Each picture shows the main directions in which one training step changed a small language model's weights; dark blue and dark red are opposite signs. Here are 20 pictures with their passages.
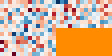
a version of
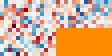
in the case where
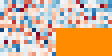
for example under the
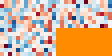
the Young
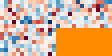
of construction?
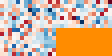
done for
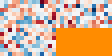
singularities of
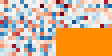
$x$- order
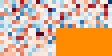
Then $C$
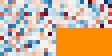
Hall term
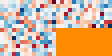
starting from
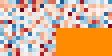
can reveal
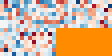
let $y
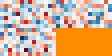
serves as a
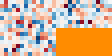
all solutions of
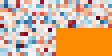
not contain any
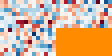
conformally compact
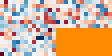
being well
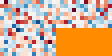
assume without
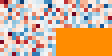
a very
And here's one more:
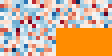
expect this to
